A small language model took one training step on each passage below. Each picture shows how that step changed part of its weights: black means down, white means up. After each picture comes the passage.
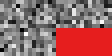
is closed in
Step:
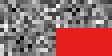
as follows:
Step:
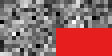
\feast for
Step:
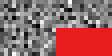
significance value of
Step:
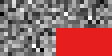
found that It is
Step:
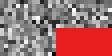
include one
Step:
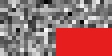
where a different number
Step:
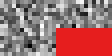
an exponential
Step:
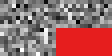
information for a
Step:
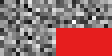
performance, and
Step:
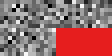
for $a
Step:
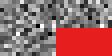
killer and
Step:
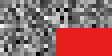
we present results on
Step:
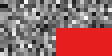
the commodity
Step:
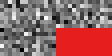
costs in
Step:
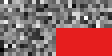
rotation and
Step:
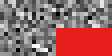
to carry out
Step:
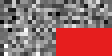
standard deviation
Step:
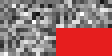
size as the
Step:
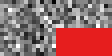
an ordinal
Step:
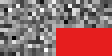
first prove
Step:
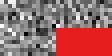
the way to
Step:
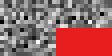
scale, the
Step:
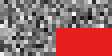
the formation by
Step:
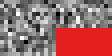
function which are set
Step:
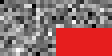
constructs in
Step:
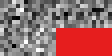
matter only
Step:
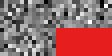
Let us consider the
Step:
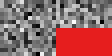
K) is about
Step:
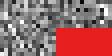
the scanner
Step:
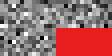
by exchange
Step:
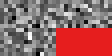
lower GI
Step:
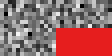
- \ldots -
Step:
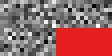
sizes for
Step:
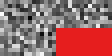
local ring
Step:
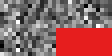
wedge in the
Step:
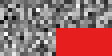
states of the
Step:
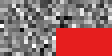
we assume that the
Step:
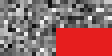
of $e$
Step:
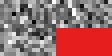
rather than from
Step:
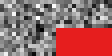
is an overall
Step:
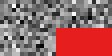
for the formation
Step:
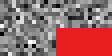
our updated
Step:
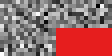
the axion
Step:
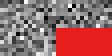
forcing sets
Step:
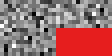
the following:
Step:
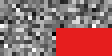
in each pair of
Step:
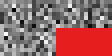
stand for the
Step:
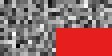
clear that
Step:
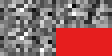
be determined by
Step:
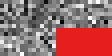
Therefore, one
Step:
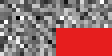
this representation,
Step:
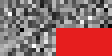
Suppose that
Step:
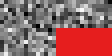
MGM as
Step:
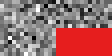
Law no
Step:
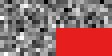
constrains on different
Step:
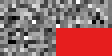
assume the general
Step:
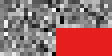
of the main results
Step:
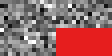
for patents
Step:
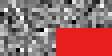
which is a
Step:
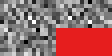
us we are
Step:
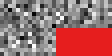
observation point.
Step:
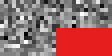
the lines
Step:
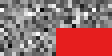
heat the
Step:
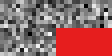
is strongly
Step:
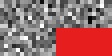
a distributed
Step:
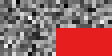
efficient and
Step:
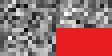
model given from
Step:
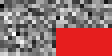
contributing to
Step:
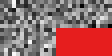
strong solution of the
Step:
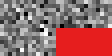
other authors
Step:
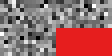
but recently
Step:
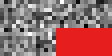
regarding if
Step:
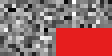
over $\mathbb
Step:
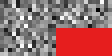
good, such
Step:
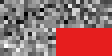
first goal,
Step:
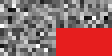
with periodic
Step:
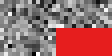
1$ with
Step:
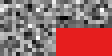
steady state
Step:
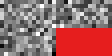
grain boundary
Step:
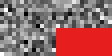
Also we
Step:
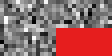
has provision
